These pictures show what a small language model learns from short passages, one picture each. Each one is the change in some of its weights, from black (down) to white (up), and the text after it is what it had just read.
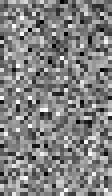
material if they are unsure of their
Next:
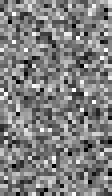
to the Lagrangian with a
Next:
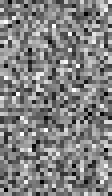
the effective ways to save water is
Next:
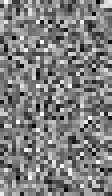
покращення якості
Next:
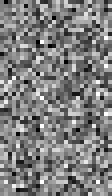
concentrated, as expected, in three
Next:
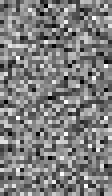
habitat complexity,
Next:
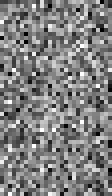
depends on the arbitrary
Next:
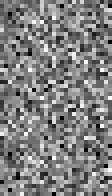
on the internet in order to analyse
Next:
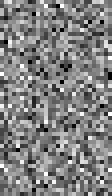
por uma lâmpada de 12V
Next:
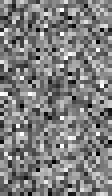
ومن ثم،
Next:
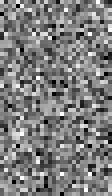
ochib berildi.
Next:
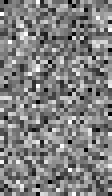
ma'naviy tayanch
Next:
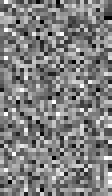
A. Ya. International
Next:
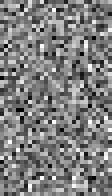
= \frac{\sum_j
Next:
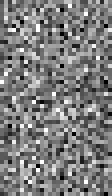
Preliminary research and model development for
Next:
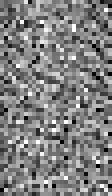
selection for achieving the desired
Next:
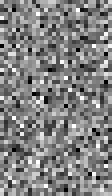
the host galaxy field. The
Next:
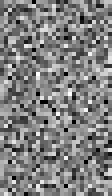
precision observables we assume $\Lambda
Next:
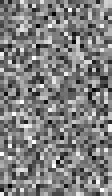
studied using a combination of
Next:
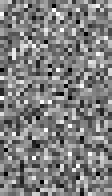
sample, of which 9225 belong
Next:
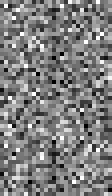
yuksaklikka erishgan
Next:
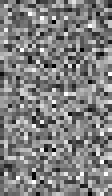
informed decisions to improve student learning
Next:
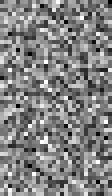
obtain the necessary accuracy, the mission
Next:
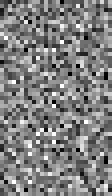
Atis ¹ and Diove
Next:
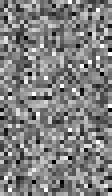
muayyan maqsad va
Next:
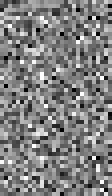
outside the 4.7 T
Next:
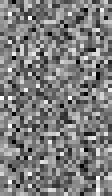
Wu, Zhuang
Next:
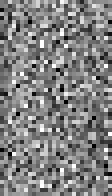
surface of the component with high velocity. The
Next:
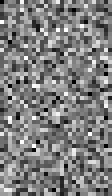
neutrino scenario is the only
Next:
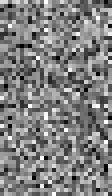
used to question authority,
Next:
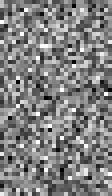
of natural tension between the State and
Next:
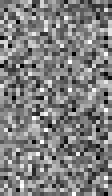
the dynamics as the flow approaches these states
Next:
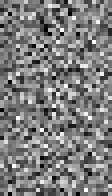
число живых
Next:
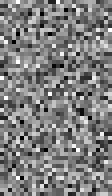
și stabilește o
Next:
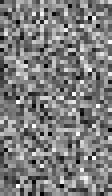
{\bibfnamefont {Y.}~\bibnamefont
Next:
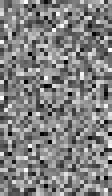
thus dominated by decay of the
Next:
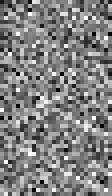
simulations to demonstrate practical TLE
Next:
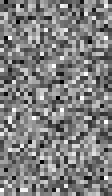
are the last two orders of
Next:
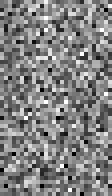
storage energy of concrete was
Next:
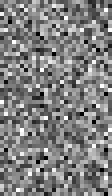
of distance and luminosity.
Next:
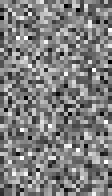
similar manner to that described above. We
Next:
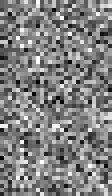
and objective function will be lower.
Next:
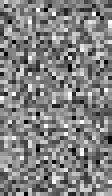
\end{align} The final step to
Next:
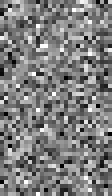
системи обліку і
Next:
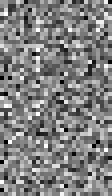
days following surgery and then
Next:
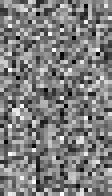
edi; qul o'zining
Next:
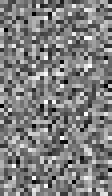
Amir Temurdan keyin
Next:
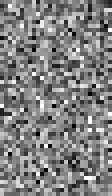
labs - a very diverse team
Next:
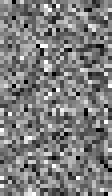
using an OODBMS, due
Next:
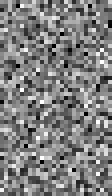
occurs in 5-20% of
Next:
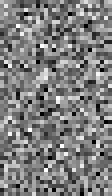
to task 9, Bitwarden
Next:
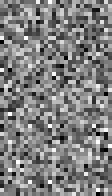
is particularly well-suited for
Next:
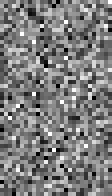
(1992), considera que o
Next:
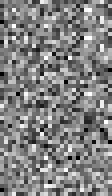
2025** **Acceptance of
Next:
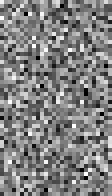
set based on their highest
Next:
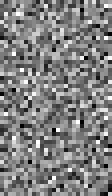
cell surface act as recognition
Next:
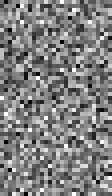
car drivers rated their main use
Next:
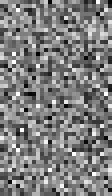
The intensity maps show structures that
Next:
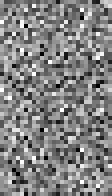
understand circuit designs.
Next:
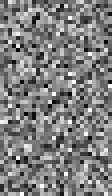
та неповторність
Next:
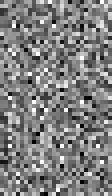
transition Advancing - We develop projects
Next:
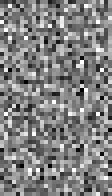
subject agreement and heads.
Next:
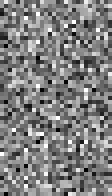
conferences with posters Number of
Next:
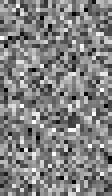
inició en el periodismo y
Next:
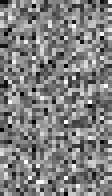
a su vez diversas
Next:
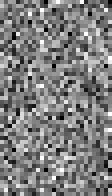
tensorESPRIT with constrained
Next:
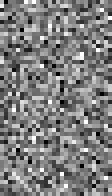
Colonial breeding behavior in
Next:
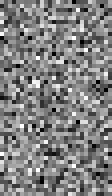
the halo catalogs and
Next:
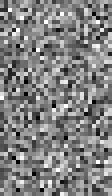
photon state becomes as Fig.~2
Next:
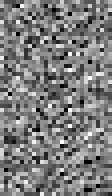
Rahmi kelmaganga
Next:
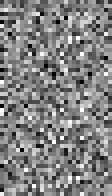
har stor betydning for
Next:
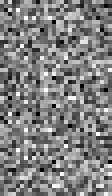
model which has been widely used to
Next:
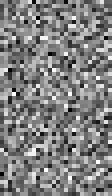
Note:} After completion of
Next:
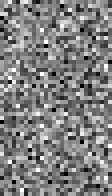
pressure introduced by fiber
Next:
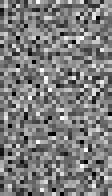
asymptotic flatness on
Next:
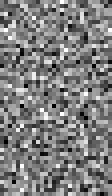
line shapes.⁷ Although
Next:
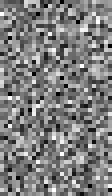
Tekavcic, Darja
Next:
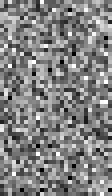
the SU(2) symmetric
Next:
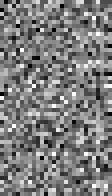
COPD = chronic
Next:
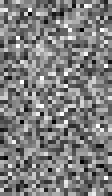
contemporains, Metzger
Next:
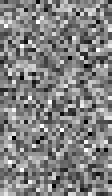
No matter how small or simple the project
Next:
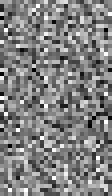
was used as a measure of the quality of
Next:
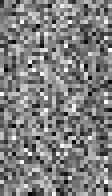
The survey was carried out by using
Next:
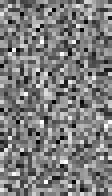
antimicrobial spectrum combined
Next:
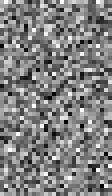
IgM binding (Figure
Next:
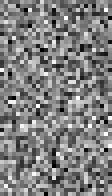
of the remote sites over the
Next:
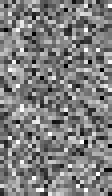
emergiram as revoluções
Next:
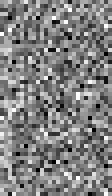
may only be due to a large
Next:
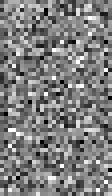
l'enfance à la
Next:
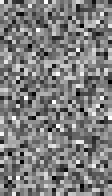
and one antivortex has been
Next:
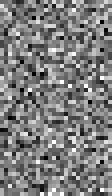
social nu este cea mai
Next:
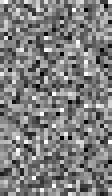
ret \rightsquigarrow
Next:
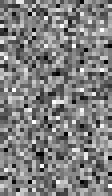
return x == p.x
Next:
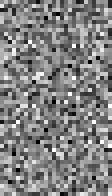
different ways. The first one occurs
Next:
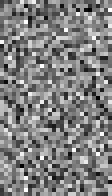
field \cite{IS84}. In the
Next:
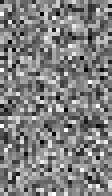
by authors it is offered transition
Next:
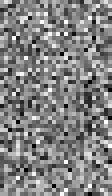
also highlighted the importance of the
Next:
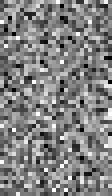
conformal primary wavefunction
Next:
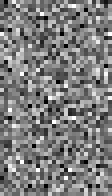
al constante cuestionamiento
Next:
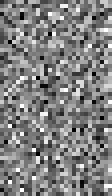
zirconia. With the development
